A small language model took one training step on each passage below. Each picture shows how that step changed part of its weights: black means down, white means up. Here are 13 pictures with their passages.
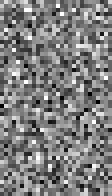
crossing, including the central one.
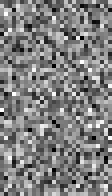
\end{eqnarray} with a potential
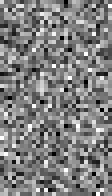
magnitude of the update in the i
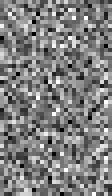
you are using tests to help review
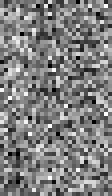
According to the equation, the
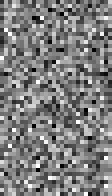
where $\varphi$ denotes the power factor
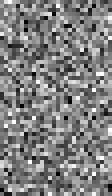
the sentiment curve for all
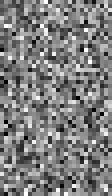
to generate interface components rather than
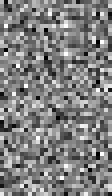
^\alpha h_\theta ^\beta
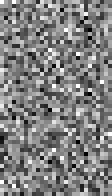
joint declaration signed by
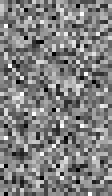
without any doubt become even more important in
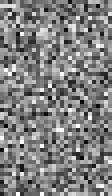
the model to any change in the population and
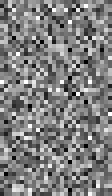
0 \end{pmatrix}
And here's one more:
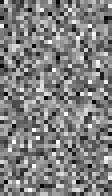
but also foster a sense of
